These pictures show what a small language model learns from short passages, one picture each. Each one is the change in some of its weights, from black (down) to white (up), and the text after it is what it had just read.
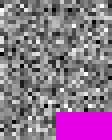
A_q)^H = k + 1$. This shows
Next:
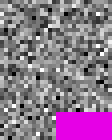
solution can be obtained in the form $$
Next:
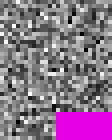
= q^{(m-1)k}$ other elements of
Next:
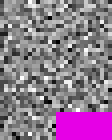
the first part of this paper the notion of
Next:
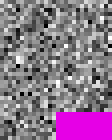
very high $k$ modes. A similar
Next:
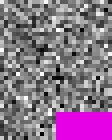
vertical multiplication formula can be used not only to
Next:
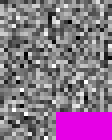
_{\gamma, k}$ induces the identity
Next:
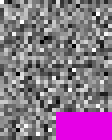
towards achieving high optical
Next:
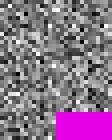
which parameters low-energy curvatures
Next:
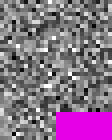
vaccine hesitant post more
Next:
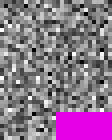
whose algebraic relations are the same as those
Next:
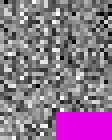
subset of ${\mathbb{R}}^n$ of
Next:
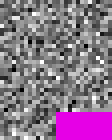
Technology Facilities
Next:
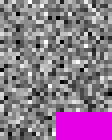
This is done by leveraging a suite
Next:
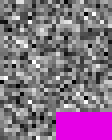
and segmentation on mammograms can
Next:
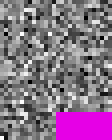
parameter. \begin{prop} Problem
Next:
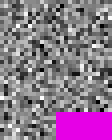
the prism-shaped box and
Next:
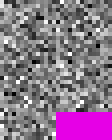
of the dominant neutrino emission
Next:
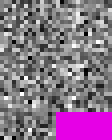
of content is Just Chatting, a
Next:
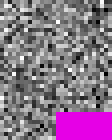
a rate approximately 7 times lower
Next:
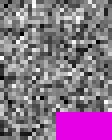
setting, we would have to estimate
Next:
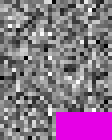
that for having $n$ applied
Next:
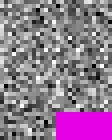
dark part of the optical vortex
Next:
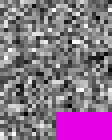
is the sum of UV-divergent
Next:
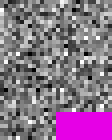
effected using $\btheta^{(k)}$ for
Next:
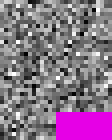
phase would have retrieved just 43%
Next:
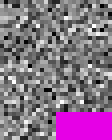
in prep.) on sloshing
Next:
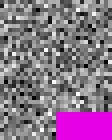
_{T,N}=-\left( \frac{\partial
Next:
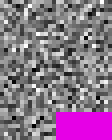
challenging scenarios.
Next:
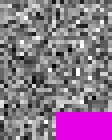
article. For the remaining of the
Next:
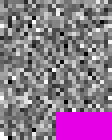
electromagnetic and gravitational form
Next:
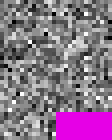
based system including the scheduler,
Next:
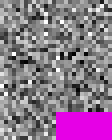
(with an exact embedding into
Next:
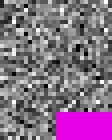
{CHS} that the multiplicative formula holds
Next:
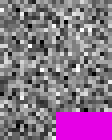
\hline \end{tabular} \end{table}
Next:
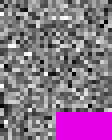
contribute to non-spin-flip
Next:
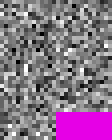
long-range scan was chosen
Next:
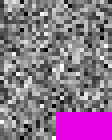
the short exact sequence $0 \to E'
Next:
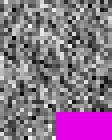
upper spin state $\Nu$. For an
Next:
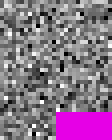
$ke^\beta$, models leakage
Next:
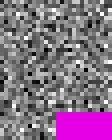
connected normal bi-Cayley graph.
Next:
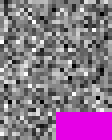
case, \eqref{massless}, is also
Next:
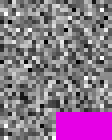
Appendix we recall some limit theorems
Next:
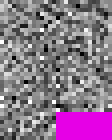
the parameter estimation problem is how to
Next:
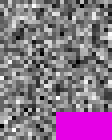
From the aditivity it follows, that
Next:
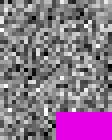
and let $G=(V,E)$ be the
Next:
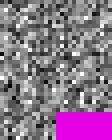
other hand, medial frontal and
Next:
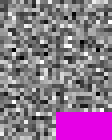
schemas cover domains such as:
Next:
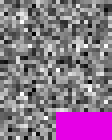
manual prompt construction, and
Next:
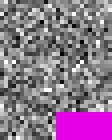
0$, so \eqref{eq:dynamics}
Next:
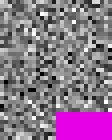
the filter curves onto a
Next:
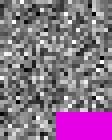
are the sets of exemplars and
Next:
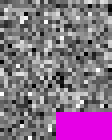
of a \emph{$G_\infty$-algebra},
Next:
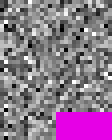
mixed derivatives.
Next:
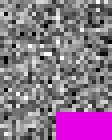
feature maps, with the channel number denoted
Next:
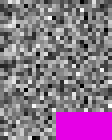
only: \ax{AxField},
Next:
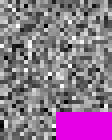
which trace the evolution from the formation of
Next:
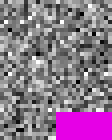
there is no tachyon. As the radius
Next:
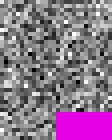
been left unsolved because at the time of the
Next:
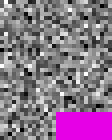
\in J$, is $\omega(x)$ for
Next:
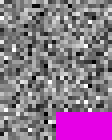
into S-Model at appropriate time in
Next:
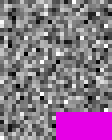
$TR > TW$ and do
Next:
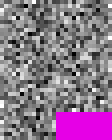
correct Sobolev norm. We
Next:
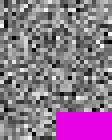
|jk\rangle &=q^{\mp
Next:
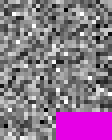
are equivalent, we believe that the optimization
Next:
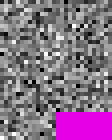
$U$ and that $Z_q(T)$
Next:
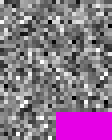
of spinner solitons by integrating out the
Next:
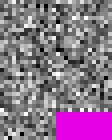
it to say here that this functional form is
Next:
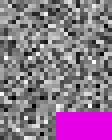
the time series stationary. To
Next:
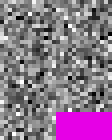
energies. Some sample muon
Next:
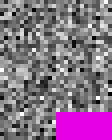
approximate unit (converging
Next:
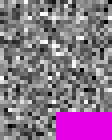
factors can be represented as $\Psi =
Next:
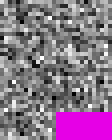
NGSolve library
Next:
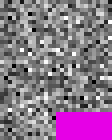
confirmed as $\mathcal{F}$
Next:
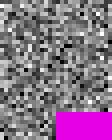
$\hat{\tau}$ has a systematic
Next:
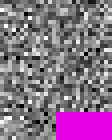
S\right) }% }{\delta
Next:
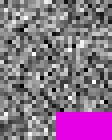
are sensitively dependent on the
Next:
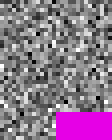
fifth force constraints. It would
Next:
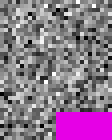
determined by the opportunities that are given
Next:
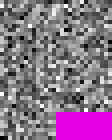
$\overline M_{\alpha\beta\gamma}$ is
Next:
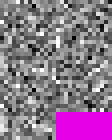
the irreducible component meeting
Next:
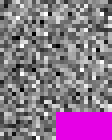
contains the free parameters. The specific
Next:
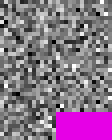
n$, using again that $(\ph_i)$
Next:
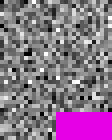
will not be real, but part of a complex
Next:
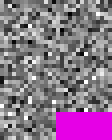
in the original instruction sequence is
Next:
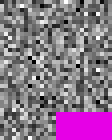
is preserved in the rf regime.
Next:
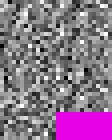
combinations of kernels and integration
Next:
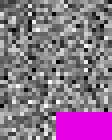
the experimental STM observations around a
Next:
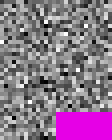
is a fuzzy transformation
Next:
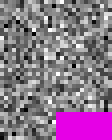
linearly independent, so we can invert (matrix
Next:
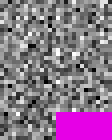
and $k=qL$ as above, then
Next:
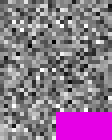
$(\sP')$ arises naturally
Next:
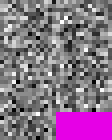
that one could neglect ``direct
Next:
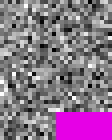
\wdg\to \wdg$ by
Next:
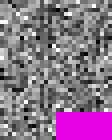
times, can open the opportunity to
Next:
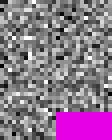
opened. Finally, after the
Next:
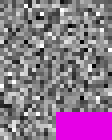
applied to \eqref{defw}
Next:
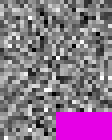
in \cite{luo1994number} to
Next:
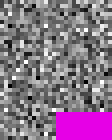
\newcommand{\etal}{\textit{et al}. }
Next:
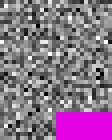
Then for $f\in H_b(E)$
